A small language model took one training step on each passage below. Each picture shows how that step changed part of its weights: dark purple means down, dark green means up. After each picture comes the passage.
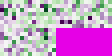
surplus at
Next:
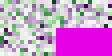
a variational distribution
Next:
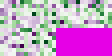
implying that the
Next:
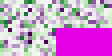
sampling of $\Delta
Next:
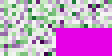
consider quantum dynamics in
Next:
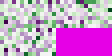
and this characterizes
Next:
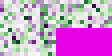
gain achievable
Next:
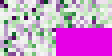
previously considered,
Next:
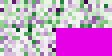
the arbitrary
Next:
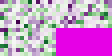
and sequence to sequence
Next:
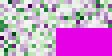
is not used,
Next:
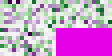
produce a new
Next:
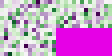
amplitudes of
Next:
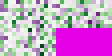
comparison of the various
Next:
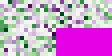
is reached,
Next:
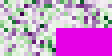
correlation function in the
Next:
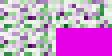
Department of
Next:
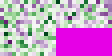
either amplified
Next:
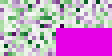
employ conditional
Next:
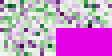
read out every
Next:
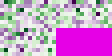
loop level, are
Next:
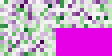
SED of
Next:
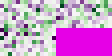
(dashed for
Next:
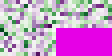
singularity has
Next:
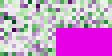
the variances of
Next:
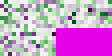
condition that a
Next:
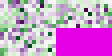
are of the form
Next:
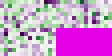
error in the value
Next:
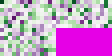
convective current
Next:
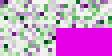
if spiral
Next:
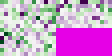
By solving
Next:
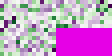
be exploited in
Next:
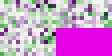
conditions to be
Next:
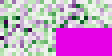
this Figure, the
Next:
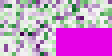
theoretical path integral expression
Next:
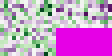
overcome these
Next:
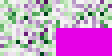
used as a
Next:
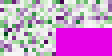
the two approaches.
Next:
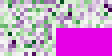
we proceed,
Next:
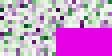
pollution due
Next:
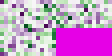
College of
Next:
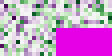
imply that a
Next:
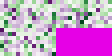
Hence, it
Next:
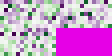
Xing and
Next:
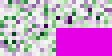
has a broad
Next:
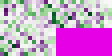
One of the
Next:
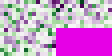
reasons for
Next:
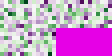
on the edge via
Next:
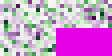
(red line)
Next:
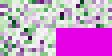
time frame of this
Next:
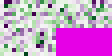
pulse features.
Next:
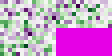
ions) may
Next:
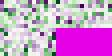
wall units.
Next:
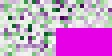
two peaks for
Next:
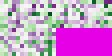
to the kinetic
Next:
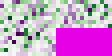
not restricted to
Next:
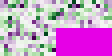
effect (see
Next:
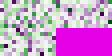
the ALMA
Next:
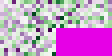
and the background equation
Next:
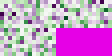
Gaussian random vector with
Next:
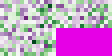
one of the
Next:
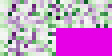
to a definition of
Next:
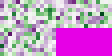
out" the
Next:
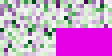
disk formation time scale
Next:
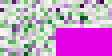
the most negative
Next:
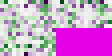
formation timescale
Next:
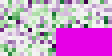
implies the neutrino mass
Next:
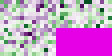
no excitations
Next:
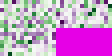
the quantum vacuum and
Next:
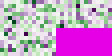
pure gauge model.
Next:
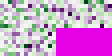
is suppressed in
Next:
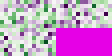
does not have such
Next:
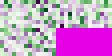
modulating electrical
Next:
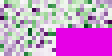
$ owing
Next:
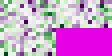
Notice that,
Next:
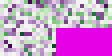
signals. In
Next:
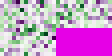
are most sensitive
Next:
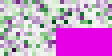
infrared observations
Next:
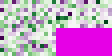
the UVIS
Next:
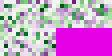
fully assess
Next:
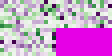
be combined with
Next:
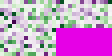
CPR which take
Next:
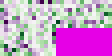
up and spin down
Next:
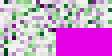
cosmological contexts,
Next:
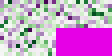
shows that the rate
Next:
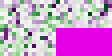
to be chosen so
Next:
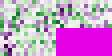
it is even
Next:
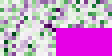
As shown, the
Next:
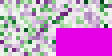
single-band model
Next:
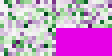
based on restriction
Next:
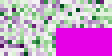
automatically identified by
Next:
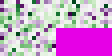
case $\lambda
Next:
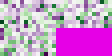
gains in
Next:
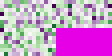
with these atomic
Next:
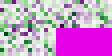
the particular state can
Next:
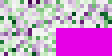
given a typical
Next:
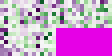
Under these
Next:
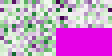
the critical value for
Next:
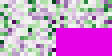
\hline N &
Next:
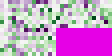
, gravitational adjoint
